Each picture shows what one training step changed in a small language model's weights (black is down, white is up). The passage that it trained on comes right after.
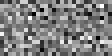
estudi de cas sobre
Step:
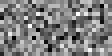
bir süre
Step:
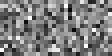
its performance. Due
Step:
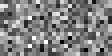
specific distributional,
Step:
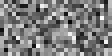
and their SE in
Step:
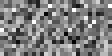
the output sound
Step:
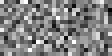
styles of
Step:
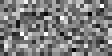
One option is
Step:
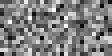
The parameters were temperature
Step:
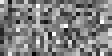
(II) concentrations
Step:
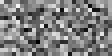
korxonalar va
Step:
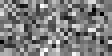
and M2M
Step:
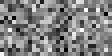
la statistique de
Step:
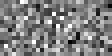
en las zonas
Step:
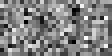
demonstrated good knowledge about
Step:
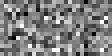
with the reconstruction
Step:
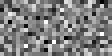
un valor de
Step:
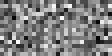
activos A1.
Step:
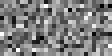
de GOMBO
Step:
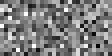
under uniaxial
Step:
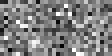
этом было
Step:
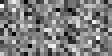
на подолання
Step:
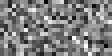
for the peasants
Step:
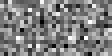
used to evaluate the
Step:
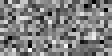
importante que los
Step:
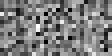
correct the
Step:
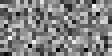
including limitation of
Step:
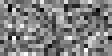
chlorophyll and
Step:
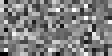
activity indicating that the
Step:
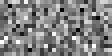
powder of the
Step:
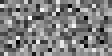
Chair) - Sea
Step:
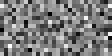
state that a text
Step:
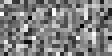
que ofrece el
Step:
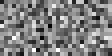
vulnerability will
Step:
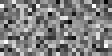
право получения
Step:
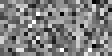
йому людей
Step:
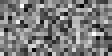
e criação de
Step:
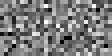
de participación de los
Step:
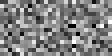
волны, и
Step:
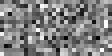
of GYTS
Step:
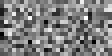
The susceptibility
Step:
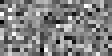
ich am Ufer
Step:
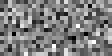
be obtained. They
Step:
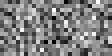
compatible species
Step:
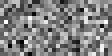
coated microwires
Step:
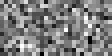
for the respective
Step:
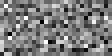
to learn,
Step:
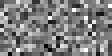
the adult population into
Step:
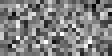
large companies:
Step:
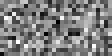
Because of the
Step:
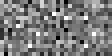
can have a more
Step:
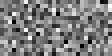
DAS). The data
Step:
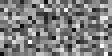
molar ratio of 1
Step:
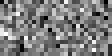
bawah ini
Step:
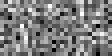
than materialistic or physical
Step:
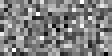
farmer awareness
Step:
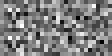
with basic variations
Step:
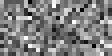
relacionam à
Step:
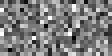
contains oil,
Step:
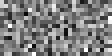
patients were exited.
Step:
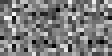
A pesquisa
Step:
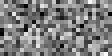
and better serve
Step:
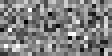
Sciences Vol*,
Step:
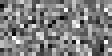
during the curing of
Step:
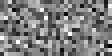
as to why there
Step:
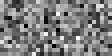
of a person's
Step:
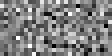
this study, the
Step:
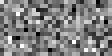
accompanied by
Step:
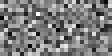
one such case in a
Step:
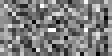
and of the interaction
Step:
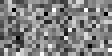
la madre
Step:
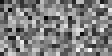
poursuite en
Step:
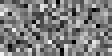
of some metal
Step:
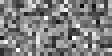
in line with the
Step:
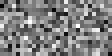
be applied. In
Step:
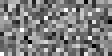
ta murojaat
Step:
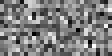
Exchange over the
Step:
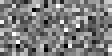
controls in our study
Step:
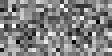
to solve the ever
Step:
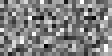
conclusions issues des
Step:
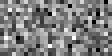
on social media
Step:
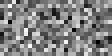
específico para
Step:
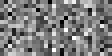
as one of the
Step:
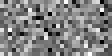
technological progress,
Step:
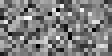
private property,
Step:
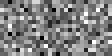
wild rice species
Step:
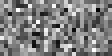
the bulk
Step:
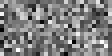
onde tem uma
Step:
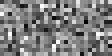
of business.
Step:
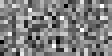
continue. New
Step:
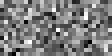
dataset had thus
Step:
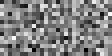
of data collection methods
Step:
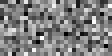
simple random
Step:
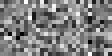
The article uses
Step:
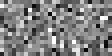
made plans for war
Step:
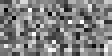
la question politique
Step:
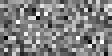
that, fundamentally,
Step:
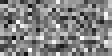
изучения и
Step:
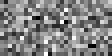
identification, digital
